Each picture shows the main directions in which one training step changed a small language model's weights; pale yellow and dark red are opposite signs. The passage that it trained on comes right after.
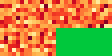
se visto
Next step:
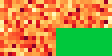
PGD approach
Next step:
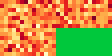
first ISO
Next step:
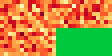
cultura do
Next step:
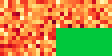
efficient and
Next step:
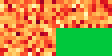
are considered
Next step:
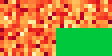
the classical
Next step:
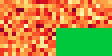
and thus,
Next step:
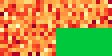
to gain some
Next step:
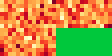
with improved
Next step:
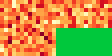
changes in
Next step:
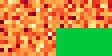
$, and the
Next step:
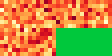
о том,
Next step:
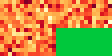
in Computational
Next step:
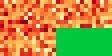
Let's have
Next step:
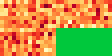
corresponds to some
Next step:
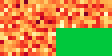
many of
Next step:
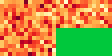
work. -
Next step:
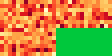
estas obras
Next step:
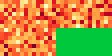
we explore
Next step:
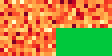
more difficult
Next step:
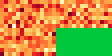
of organic
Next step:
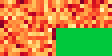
heat transfer
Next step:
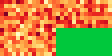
methods in the
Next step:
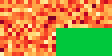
force through an
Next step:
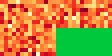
study predicted
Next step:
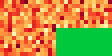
without taking
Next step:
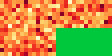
on modelling
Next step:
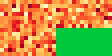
not understand
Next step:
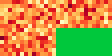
understand the
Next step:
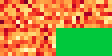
quantum correlations
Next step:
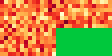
\ and\
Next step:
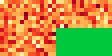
and disables the
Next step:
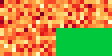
the contribution from
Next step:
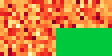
the respondents
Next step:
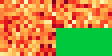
bit shift
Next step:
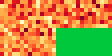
humans have
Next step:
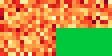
network after
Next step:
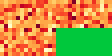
risks that
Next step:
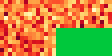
steps i)
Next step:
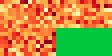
assume the
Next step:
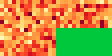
rules between
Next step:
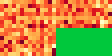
can be compared
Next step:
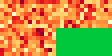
the following is
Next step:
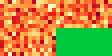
for stroke
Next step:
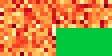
rates for
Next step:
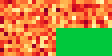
applications and
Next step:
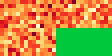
the prostate
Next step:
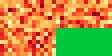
enuresis en
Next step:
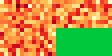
comparable in terms
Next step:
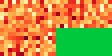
that the lack
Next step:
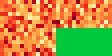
teng .
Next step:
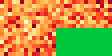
cause an
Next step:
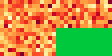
in the tag
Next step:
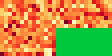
the surface energy
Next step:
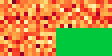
of the art
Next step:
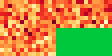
the authors
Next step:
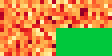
to a given
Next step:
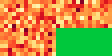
of respondents
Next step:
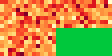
says the
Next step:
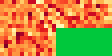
currently present in
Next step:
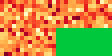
a given solution
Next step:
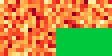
as well as the
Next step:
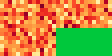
the tool
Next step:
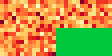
va dars
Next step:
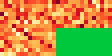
an outcome
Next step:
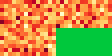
especie de
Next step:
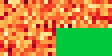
of shaking
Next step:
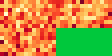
outlining the
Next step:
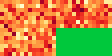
de forma
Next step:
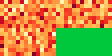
shown how to
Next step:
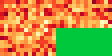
laws or
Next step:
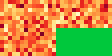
hij de
